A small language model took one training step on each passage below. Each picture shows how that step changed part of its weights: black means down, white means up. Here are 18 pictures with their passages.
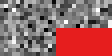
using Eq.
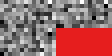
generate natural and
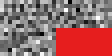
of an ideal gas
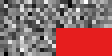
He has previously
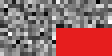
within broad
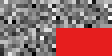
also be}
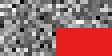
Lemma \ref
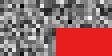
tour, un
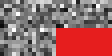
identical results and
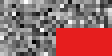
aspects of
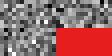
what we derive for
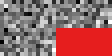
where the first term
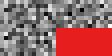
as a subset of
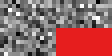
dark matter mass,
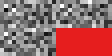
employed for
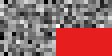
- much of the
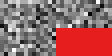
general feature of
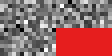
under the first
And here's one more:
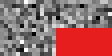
a solution: there
